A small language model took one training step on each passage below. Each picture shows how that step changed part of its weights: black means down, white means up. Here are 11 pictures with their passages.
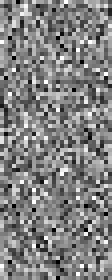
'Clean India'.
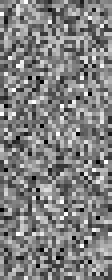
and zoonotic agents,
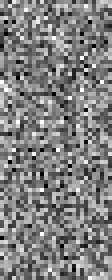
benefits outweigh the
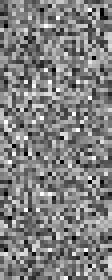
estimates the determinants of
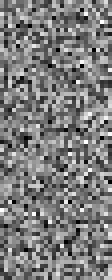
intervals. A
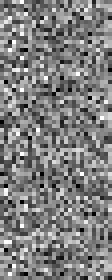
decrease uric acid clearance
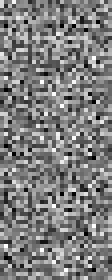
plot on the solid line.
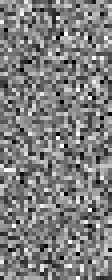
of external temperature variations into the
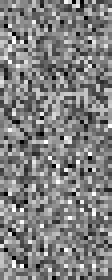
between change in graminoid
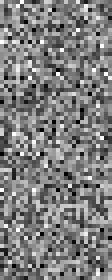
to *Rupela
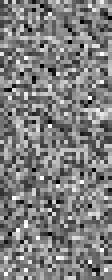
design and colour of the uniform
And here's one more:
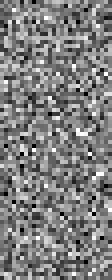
point. The second was to
